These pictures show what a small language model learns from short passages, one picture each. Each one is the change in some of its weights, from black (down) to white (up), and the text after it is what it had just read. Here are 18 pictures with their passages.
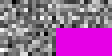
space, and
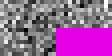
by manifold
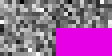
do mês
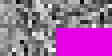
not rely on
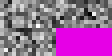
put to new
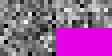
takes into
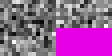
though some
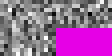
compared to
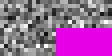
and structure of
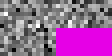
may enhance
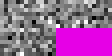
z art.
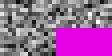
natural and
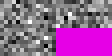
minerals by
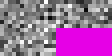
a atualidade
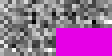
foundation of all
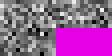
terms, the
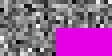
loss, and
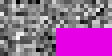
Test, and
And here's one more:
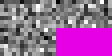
debe ser
